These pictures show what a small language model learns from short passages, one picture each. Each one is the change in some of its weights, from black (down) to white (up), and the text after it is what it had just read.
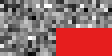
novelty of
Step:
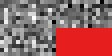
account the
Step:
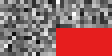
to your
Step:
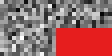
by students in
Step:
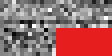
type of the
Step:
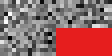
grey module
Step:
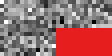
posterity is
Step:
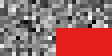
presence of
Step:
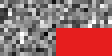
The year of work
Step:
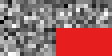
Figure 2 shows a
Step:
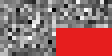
state of environmental
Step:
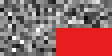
a platform
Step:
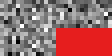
was also selected
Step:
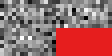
or knowledge has been
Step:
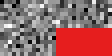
bending and
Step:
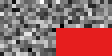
Chet el
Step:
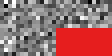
of a vector
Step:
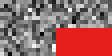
China and the
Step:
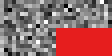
not. We also
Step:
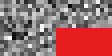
that the total
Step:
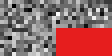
our species, and
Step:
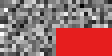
applicability in
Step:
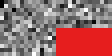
impact of covid
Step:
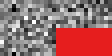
simulations that the
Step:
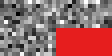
park in
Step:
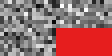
can affect
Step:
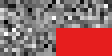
by column
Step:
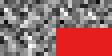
mechanical support
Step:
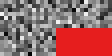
with a current by
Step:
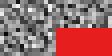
study, we
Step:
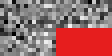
of deaths
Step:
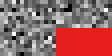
access to a high
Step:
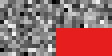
To determine which
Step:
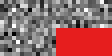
helping them
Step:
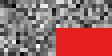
given loads
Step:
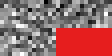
Hb less than
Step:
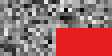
physics. In
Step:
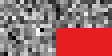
for coarse
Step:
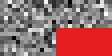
will directly
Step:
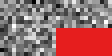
of preparation
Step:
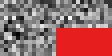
for the detection
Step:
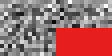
in pterion
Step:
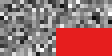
with the Resolution
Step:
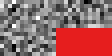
and expressions
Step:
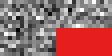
such as block
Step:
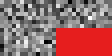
the traditional methods
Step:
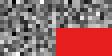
and *S.
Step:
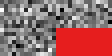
his work are
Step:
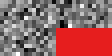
J Bhoi
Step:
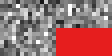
results showed that there
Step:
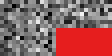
challenges to it.
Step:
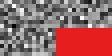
and place of
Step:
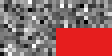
improve prognosis
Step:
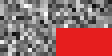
since it is
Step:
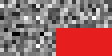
all the regions
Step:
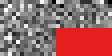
- all this
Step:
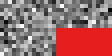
is a policy of
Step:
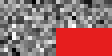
of T-A
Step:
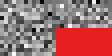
of inhibition
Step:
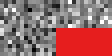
Papers in
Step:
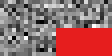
against standard
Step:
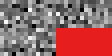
and delta
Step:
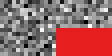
performance of the different
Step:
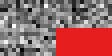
leading to
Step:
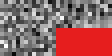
to find the
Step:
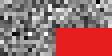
were that overall
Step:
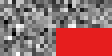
is the foundation
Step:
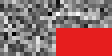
mode, which
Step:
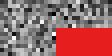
the nature of
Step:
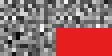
in the present
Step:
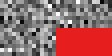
have an impact on
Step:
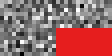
were highly
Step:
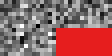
and SK.
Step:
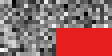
confirmed as
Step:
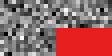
this age and
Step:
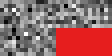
refers to
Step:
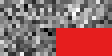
the language
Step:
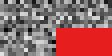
to improve the quality
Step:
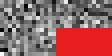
the SPSS
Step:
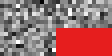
parameters may be due
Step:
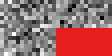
on automatic
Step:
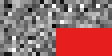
DNA into
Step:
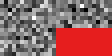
to consent to
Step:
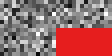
effectively. -
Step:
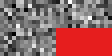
the *Journal
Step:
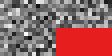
to minimise
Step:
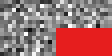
outside of
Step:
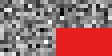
theory. This
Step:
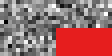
all kinds
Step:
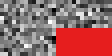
efficacy of
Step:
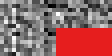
me, that
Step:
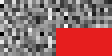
a family
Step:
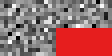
intention was to
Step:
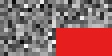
and M.
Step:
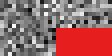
soothing and
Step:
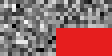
and situational
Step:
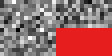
and publication
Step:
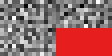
in the transfer
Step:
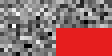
available in majority
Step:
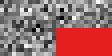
of his work
